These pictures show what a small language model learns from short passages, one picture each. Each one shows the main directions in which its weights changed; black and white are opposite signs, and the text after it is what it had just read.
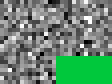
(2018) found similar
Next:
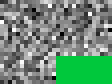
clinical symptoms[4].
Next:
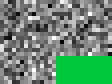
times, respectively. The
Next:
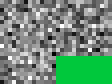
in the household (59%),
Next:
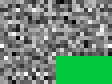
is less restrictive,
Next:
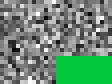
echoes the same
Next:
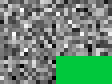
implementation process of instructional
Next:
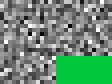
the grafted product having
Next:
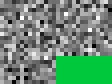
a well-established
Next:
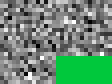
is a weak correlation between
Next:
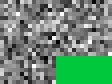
criteria, the product development can
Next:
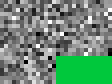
The four misclassified
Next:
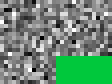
faint brassy
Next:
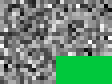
study has been focused on
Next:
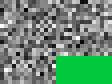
and Asia too.
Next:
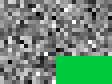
percentage weighting summary,
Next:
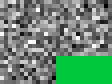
hydrodynamic analysis of
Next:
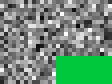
the training weeks, online
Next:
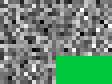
opportunities for developing skills,
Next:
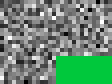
on the nature of data and
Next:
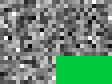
flexibility of the soil
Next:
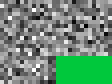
historical investment patterns suggest that
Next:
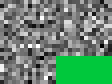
the current time and updated
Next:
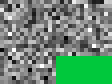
The decreased product quantity
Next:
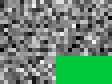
upon a career of
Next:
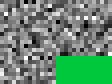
processing time, in the
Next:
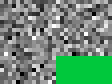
Sweden EU7 F
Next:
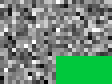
people, consist of 26
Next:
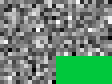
really, it’s
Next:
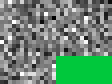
they tended to be
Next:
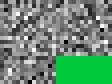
properties [5, 6,
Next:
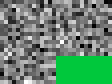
with energy due to the increasing
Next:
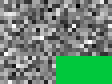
Conclusion As in
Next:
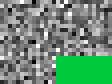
produce it by pressing
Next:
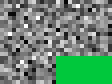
deviation, etc. The hypothesis
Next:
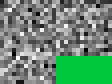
be obvious that the
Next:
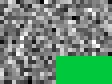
no estimate for the
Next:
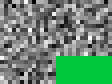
in both compartments may
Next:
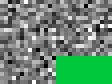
models, broadly described as
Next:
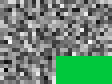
coastal flooding
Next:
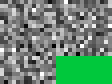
validating both the datasets
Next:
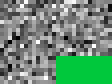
Many cancers form
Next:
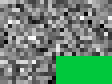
is consistent with the findings of
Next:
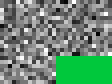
and Surname):
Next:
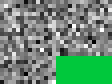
angle 5 degree It is
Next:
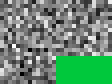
Active acoustics can
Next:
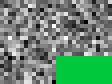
therefore affects the intensity
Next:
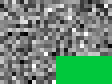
autumn 2010, all the
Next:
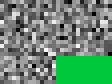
subsequently profit from
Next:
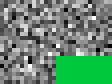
assays produce different drug
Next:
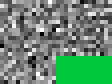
interests is one part of
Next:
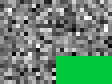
to enjoy NH
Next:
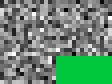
and social change. During
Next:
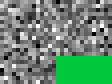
were not statistically significant
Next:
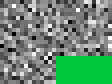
have to be improved.
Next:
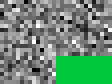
such as Iron ore
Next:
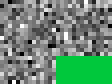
variation < 10%. For
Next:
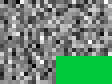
been implemented, which provides
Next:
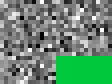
MEAs with different
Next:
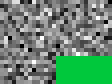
avoidance of airway management
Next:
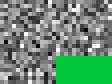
components developers and other project
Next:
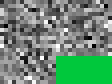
and has a number of common
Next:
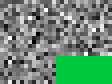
motor Figure 3.
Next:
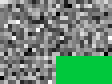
is the type of transition
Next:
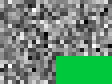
relative ease by which it
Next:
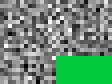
where the growth is influenced
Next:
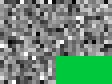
reduce the sweet
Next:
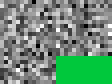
mean the same things. It
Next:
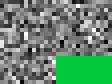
that the bases better than
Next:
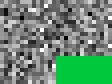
too difficult to go by
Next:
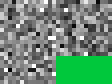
W-Cu composite
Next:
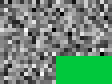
takes into consideration this
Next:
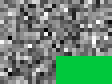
typology will help partners
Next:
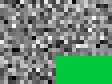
been investigated as a possible
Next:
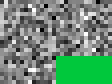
resource-rich countries
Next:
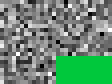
by Calcium
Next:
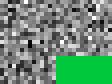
models with augmented
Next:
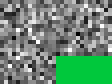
The point that needs to be
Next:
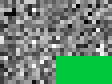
Einasto and
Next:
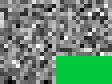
experience in web development
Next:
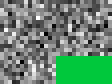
that occurs. The
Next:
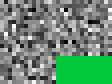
tax base. Efficient
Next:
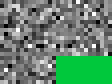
in interaction with clients
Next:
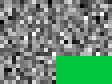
blended learning. While
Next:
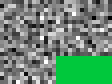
the advanced age of this
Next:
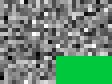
transfer of data outside the
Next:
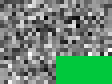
period of a year. The
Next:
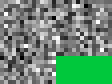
military service and
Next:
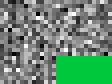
sand waves.
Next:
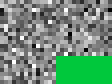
and exchange rate have significant
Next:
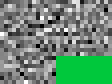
the case of overproduction
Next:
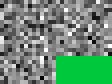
the soil and varies with
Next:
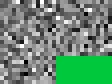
adopted to analyze and
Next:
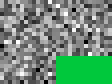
for testing. The average strength
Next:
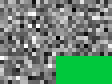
things, weak is low
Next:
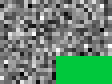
the electroreduction of the
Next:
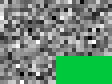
Children Write
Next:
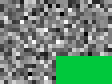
lines 159 represent the
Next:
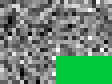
in Cairo; and
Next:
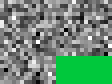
diabetic individuals with
